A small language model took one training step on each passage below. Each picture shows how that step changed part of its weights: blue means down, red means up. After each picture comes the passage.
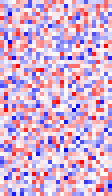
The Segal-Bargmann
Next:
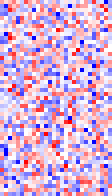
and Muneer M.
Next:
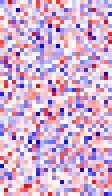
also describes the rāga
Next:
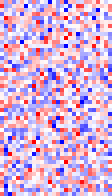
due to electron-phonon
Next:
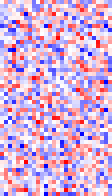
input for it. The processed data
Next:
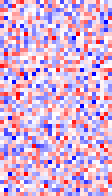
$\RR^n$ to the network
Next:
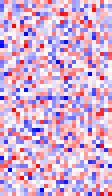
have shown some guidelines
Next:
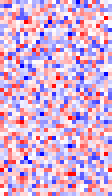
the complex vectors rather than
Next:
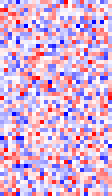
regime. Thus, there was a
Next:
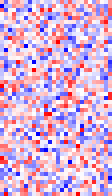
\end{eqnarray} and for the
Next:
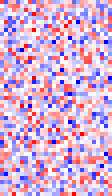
workers act as development communicators
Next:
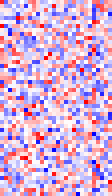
neutral form. Here you
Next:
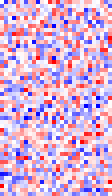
found between the mobile phone
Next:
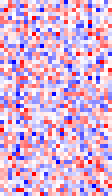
ports, while theirs is of
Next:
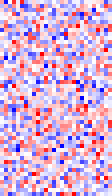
in India H₀:
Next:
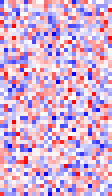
significant amount of time. Therefore,
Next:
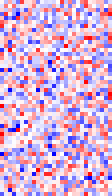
financial capabilities,
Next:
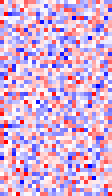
75 ml distilled water
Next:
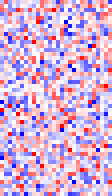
the scene depth map
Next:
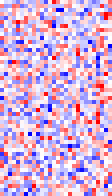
wall displacements, with
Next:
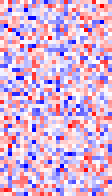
Sustainable Approach,
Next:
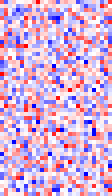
become a flexible and
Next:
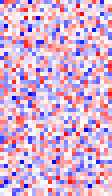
treatment of PCOS
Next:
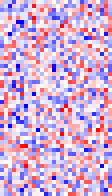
Writing – review &
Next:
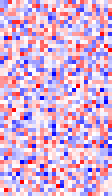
requested to fill the
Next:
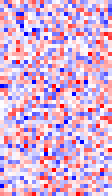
is intermediate between the two
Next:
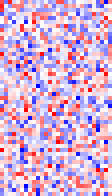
exotic lexicon,
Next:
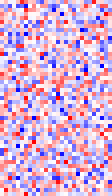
magnetic gradient values are generally more
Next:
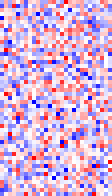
length stabilized (red
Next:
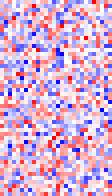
This caption is used consistently
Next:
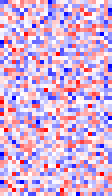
for women's increase in
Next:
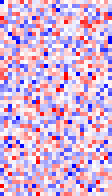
of the observable modified by the
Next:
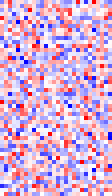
CE Utrecht, The
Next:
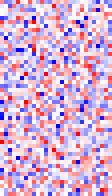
WRF model ranges from
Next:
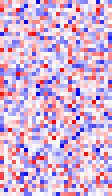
lower in energy than $B$, the system
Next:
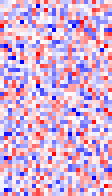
Figure 2. Where available, the
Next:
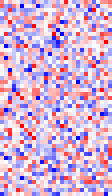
which interrelation images can be
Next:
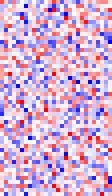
are based on subjective image
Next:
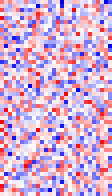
and the two-dimensional and
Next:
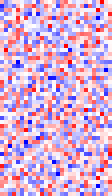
calibrates the flux in each
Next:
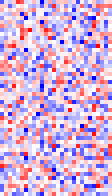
c c c} \hline \hline
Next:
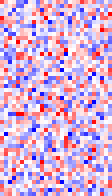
memory kernel parameters as used
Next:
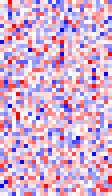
our case of Waldenstrom
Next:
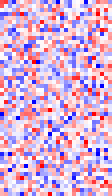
By volume filtration the
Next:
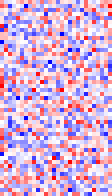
phase of components $ {\bf
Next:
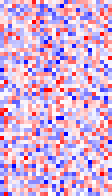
the literature we have made use
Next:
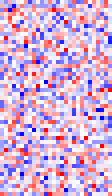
(index) Yes (in)
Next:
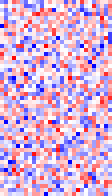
presented here. Fig. 3:
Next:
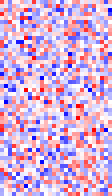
public policy requires taking
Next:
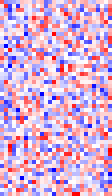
model for this device which may be
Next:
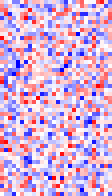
magnetic profile whose characteristic scale,
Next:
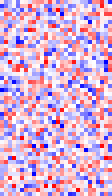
out the possibility that some
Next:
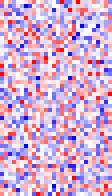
signs and the preventive value of
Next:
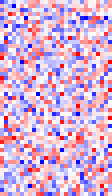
HBV infection, including
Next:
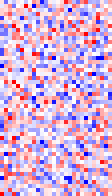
#49 use his/her
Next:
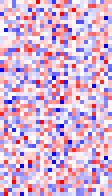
routinely framed as the
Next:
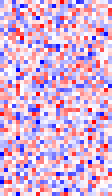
the disease are not enough.
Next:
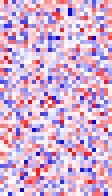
that Factor 4, "Other
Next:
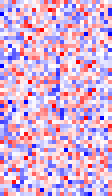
(\ref{Pmumx}) be
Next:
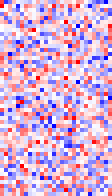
a phenomenon being studied
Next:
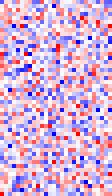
left-hand side of
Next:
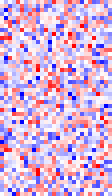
to different deposited energy. }
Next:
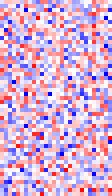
follows that the time resolution of our model
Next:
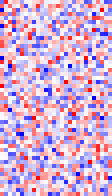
Prenagen and Extra
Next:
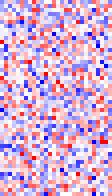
OLS to observe the
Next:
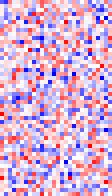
peculiarities of some
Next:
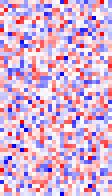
exponential map of a matrix
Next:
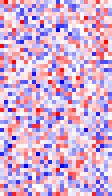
lying in an interval
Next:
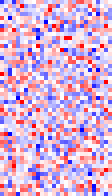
convex whereas the medial
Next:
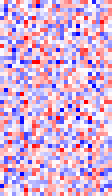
G. Paparo, A.
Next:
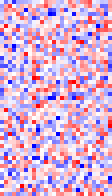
The survey noted that most countries
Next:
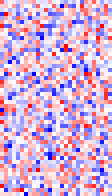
previous position, social component and
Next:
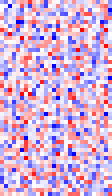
Machine learning algorithms are
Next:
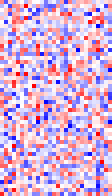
and abrupt increase in
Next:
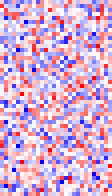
When combined, these mechanisms
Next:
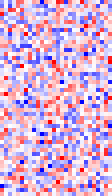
a\over d\bar u} -
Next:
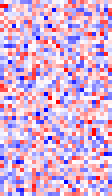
Hays, "United
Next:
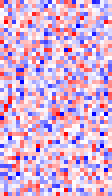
is the dominant person and it
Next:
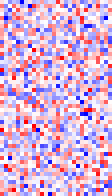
expansion of the early
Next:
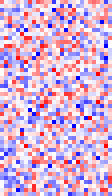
Mobilize Chips Act
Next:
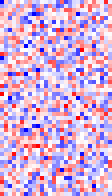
\cite{dasz1} and
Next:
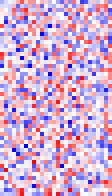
the production function of the power
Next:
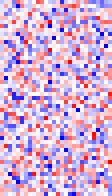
of a cosmopolitan
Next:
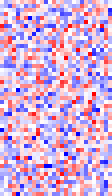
motion stability. A special
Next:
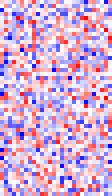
IB literature has examined the
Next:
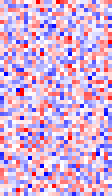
which best estimates of people were
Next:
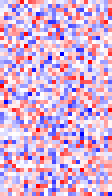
address the risk of
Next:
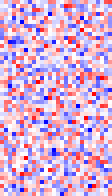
mRNA vaccines represent
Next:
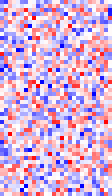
Testing Equipment
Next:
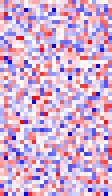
demonstrates that quality
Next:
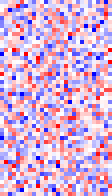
a powerful tool for populist
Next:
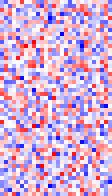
to specific security constraints. The
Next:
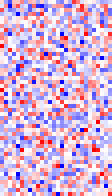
vectors of the three reflected
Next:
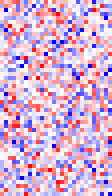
presented in Fig. 6. We see
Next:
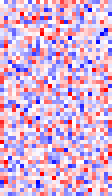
of product groups identified as
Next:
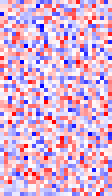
\partial i})$ depends on its
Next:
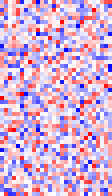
0. Fig.1(a) shows
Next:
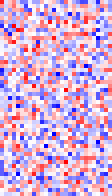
reaches the magnet, the
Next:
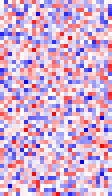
in the definition of the current
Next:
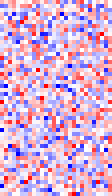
offers the right balance of
